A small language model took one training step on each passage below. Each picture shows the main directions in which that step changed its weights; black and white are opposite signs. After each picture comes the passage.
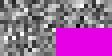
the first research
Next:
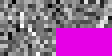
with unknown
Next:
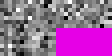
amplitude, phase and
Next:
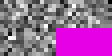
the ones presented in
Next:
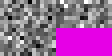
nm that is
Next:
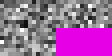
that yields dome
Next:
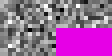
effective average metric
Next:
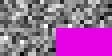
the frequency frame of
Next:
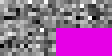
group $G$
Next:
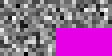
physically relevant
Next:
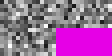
the coupling of
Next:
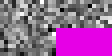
the roaming
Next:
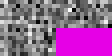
function of the beam
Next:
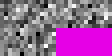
field of view is
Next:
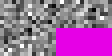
(as in
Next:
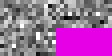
analytic expressions
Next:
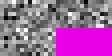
only at the
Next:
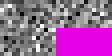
set as unity
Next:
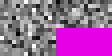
general real and exact
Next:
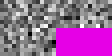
the tooth
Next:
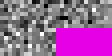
from the indirect
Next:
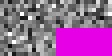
weighted by the
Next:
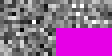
by introducing a
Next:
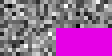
and down. These
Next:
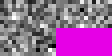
this formulation,
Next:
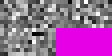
the general case
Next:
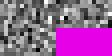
point correlation function
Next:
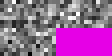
is constructed through
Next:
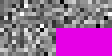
focal point
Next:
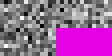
\ell \leq
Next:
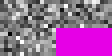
the present one.
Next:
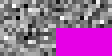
determines whether evolution
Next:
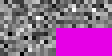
In the present paper
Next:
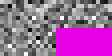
large basis sets.
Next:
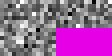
seen that it
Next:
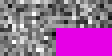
gauge fields proposed by
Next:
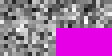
is defined by the
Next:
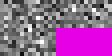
In the case of
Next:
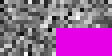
with lower energies of
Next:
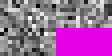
contain remains mostly
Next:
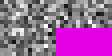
the objectivity of
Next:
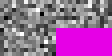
can only access
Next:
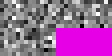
and a lower inner
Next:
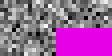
Figure 3:}
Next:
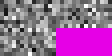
work was supported by
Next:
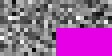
by default,
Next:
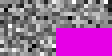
corresponding points on the
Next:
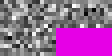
the adapter for
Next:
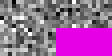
trap. The
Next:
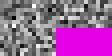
broader peak is
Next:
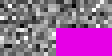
summarizes the ad
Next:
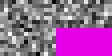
is not an
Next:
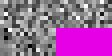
\newblock {\em
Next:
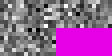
a challenge.
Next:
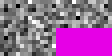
scaled variances
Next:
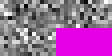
motion along the
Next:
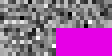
pulse was
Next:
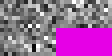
supported by the
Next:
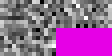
between 20 to
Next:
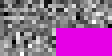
discussion, see
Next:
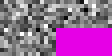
the cluster's
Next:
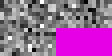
which is completely
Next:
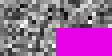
that the transport can
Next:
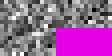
the paper is being
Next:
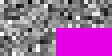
in this case is
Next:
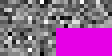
grows with time
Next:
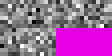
the Cartan
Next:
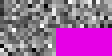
have different energy dispersion
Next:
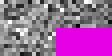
in the context of
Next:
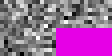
the system with a
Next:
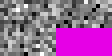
fields generated by normal
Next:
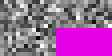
the center, where
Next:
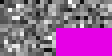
for a sufficiently
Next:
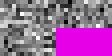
films with a
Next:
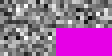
energy on the
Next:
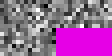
Results are based
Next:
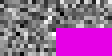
with that of the
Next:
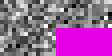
the next generation of
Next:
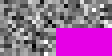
a decreasing
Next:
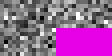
shown, that at
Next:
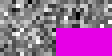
than the RMS
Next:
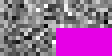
a recent search
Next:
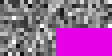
also measures the
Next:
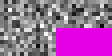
AC simulation is
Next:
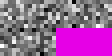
The answer
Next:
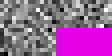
the Fundamental
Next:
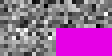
from the classical
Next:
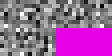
Office under
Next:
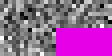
EEG data
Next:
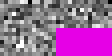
important factor at higher
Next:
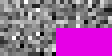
consists of an
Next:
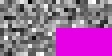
directly observed from the
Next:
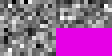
only changes in the
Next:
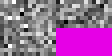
intensities with
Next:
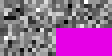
first filter).
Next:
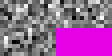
thermalize in a
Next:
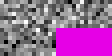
compared to the other
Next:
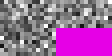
the data over L
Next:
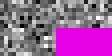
go from a phase
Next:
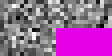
with Algorithm 1
